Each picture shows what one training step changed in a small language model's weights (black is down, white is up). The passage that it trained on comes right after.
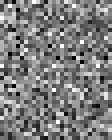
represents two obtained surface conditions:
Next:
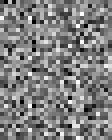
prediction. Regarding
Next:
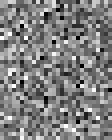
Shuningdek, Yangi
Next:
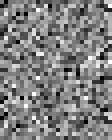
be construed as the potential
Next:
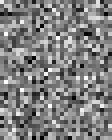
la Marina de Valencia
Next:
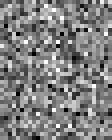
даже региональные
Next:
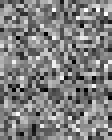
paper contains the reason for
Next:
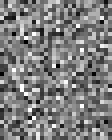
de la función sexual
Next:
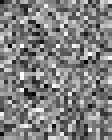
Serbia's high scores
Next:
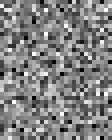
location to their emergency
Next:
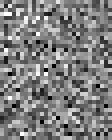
mismo cargo de quien
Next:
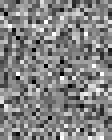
have been exaggerated
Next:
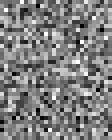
or more responses for each
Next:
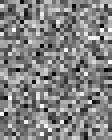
of herbal medication especially
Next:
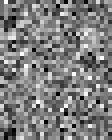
en Concepción por
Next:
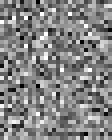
oppressed and
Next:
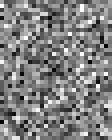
Kompetentlik -
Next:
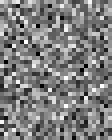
darajasini ushlab
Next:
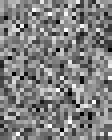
ofrecen servicios
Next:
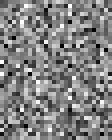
se posicione como
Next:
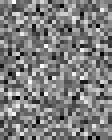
between civilian and defence
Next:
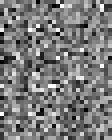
Харків –
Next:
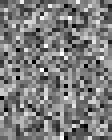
BRI = Brienz
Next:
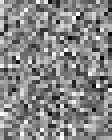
etildi. Har
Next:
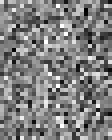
for Unreal -
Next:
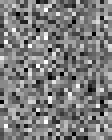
це в умовах
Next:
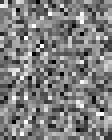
K$ is Oka.*
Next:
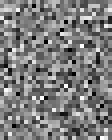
first published in 2010,
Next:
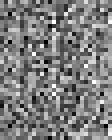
сумами, який
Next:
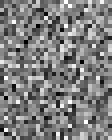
such as oxidative
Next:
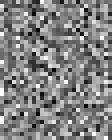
temperature dropped. the
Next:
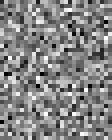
reviewed and approved this
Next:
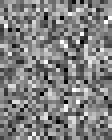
hal penggunaan
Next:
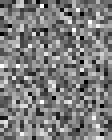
J_i \neq
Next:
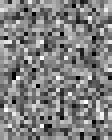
each study group will include
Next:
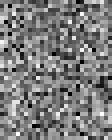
created a data exploitation
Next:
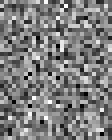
di sekolah,
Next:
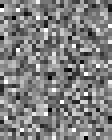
show development and demonstrate
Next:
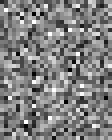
clinical variables like probing
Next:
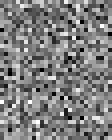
the purchase price,
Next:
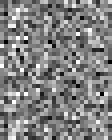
olishga imkoniyat beradigan
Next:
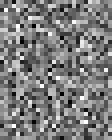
adjacent lithologies
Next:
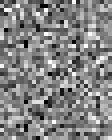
as equivalent to what
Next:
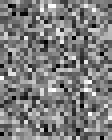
prototype, experimentally
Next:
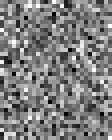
além da locação.
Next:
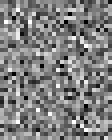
success. The mobile application
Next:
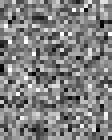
características principales del proceso
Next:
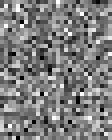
their illness, minimize
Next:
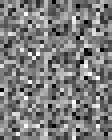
FOR A NEW
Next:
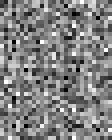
taking into account in particular the
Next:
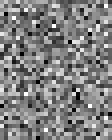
sostiomadaniy tahlil
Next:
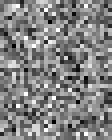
lo que hace de
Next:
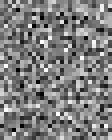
after mild traumatic
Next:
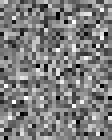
Die Lessons
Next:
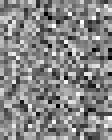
contexto. Escutar as
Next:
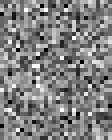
the customer in a
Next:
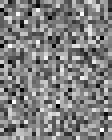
dehydration, and
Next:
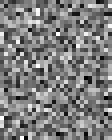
of ϕ with respect to
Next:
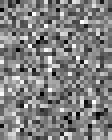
line and a larger market
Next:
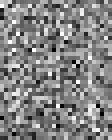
vida de sofrimento até
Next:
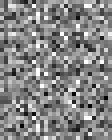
nível de instrumentos e
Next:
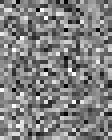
(Schwinn et
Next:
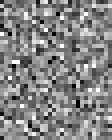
**Studies on
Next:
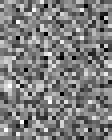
Histograms of the
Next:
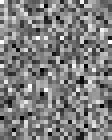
di arrivo del
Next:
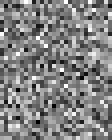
proses produksi,
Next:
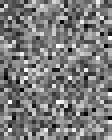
(22 недели +
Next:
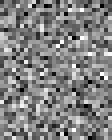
Age respectively. Let
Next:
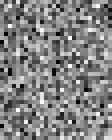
Code Red Worm
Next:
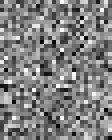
topical formulations with
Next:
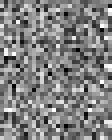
more than two years at
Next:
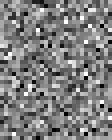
dengan obat herbal”
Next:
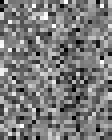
создаются в
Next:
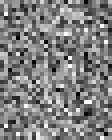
Organic Chemistry,
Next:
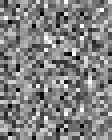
akurasi sebesar
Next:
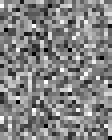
and population within developing countries*.
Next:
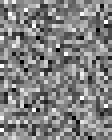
uni qaytaruvchi
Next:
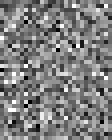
o'rgatish yangi
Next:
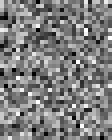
scientometrics indicators in
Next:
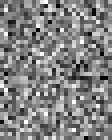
Caries Detection and
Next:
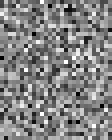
Umbruch der
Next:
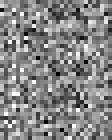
conducto deferente son
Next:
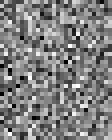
treatment, and those with
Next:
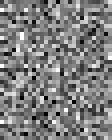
proposal’. Further
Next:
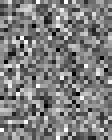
un vaier./
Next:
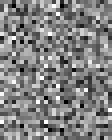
that separate situated and
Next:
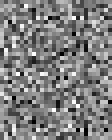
предметов). 3.
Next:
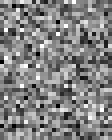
in the Iraqi
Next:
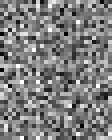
ou não relevante ao
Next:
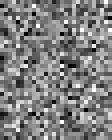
and can be easily
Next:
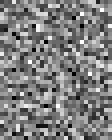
No mention of documentation.
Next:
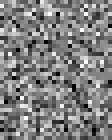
editorial en capitales
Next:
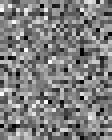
in an experiment that almost
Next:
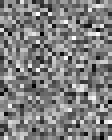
unit "grinning like
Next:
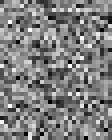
history, already now it is
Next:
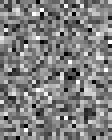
que reconozcamos en
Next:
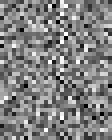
outages. During
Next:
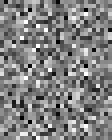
error distribution. The key generation
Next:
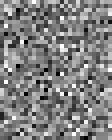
effects noted during the feeding
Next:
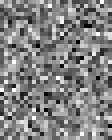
conducted experimental investigations on different
